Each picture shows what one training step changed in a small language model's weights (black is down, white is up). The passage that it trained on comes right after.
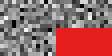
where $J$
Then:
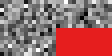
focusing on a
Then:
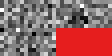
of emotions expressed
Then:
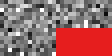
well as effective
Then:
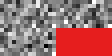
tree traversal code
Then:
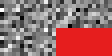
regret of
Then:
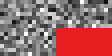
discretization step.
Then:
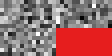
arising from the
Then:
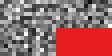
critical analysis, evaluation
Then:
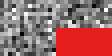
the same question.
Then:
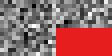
ordered by effect
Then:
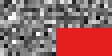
maxEE =
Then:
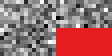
This section is
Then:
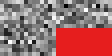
This takes care of
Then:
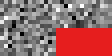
where intensity of black
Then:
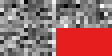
is spoken
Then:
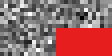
with a point evaluation
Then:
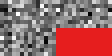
behaviour (ANR
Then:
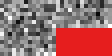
proposed model. It
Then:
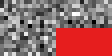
2D structural problem
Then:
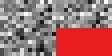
To improve the numerical
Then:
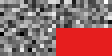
is to analyze the
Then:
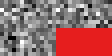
in enhancing
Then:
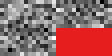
experience of pain and
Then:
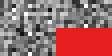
the existence of
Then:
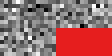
fever or other
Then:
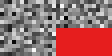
preferences of the
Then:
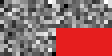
we can easily get
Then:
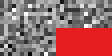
the detection of
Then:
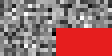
the UE in
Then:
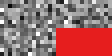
from this new
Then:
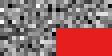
from the right
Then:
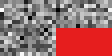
practice and described the
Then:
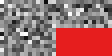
algorithm}, was studied
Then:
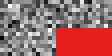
example, the star
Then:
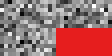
adjusts for
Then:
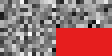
resources that now includes
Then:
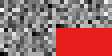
of the prediction
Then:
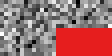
following statements hold:
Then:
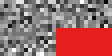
transformation $T$
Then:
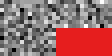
configuration data, which
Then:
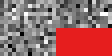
the elements of
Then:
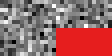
rising day to
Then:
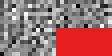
the minimal polynomial of
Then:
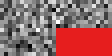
fraction of sites have
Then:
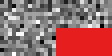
a pointed
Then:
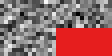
contention is
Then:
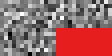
Section 8 of
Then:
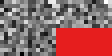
we can eliminate
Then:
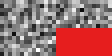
becoming a
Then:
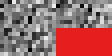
entwined modules
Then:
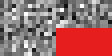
the areas under the
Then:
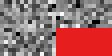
functions corresponding to Theorem
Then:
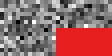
contribution and effects of
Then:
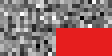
Let $X$
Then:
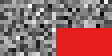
numerically and even
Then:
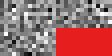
the other three elements
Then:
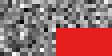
approved the final
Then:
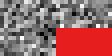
scalar product $\langle
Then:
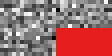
attacked this
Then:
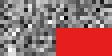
how much of the
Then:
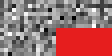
the study;
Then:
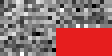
its outcomes and
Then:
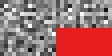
the credibility
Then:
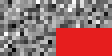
symmetric operation of
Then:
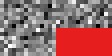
structure [7],
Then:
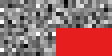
from samples collected from
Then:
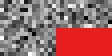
education in policy
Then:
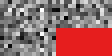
trivial subgroupoid of
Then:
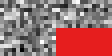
Hand test has
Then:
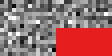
a type of research
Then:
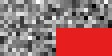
Its side length will
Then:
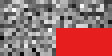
modifying the
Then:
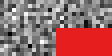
the acceleration of
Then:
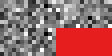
article, we focus
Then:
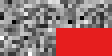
infections in
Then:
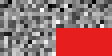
hyperbolic space and developed
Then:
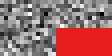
- VOLC
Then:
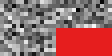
CMC and
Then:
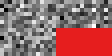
performed throughout, no
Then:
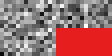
To simplify the
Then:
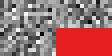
the local system associated
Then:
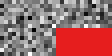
occurring when the
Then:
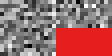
is known that
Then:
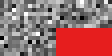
the relationship between
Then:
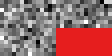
first case in
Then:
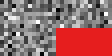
a certain quotient of
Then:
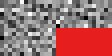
to translate the
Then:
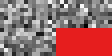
research ethics
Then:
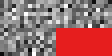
the recently developed
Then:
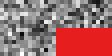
The problem with most
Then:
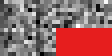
0$ to be
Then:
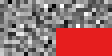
matrices, with their
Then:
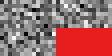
$f$ be
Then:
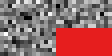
containing exactly one cycle
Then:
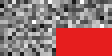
evaluate the performance.
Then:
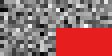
by rupture
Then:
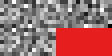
integrate by parts
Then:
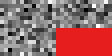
may commence with
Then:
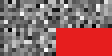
height .9ex
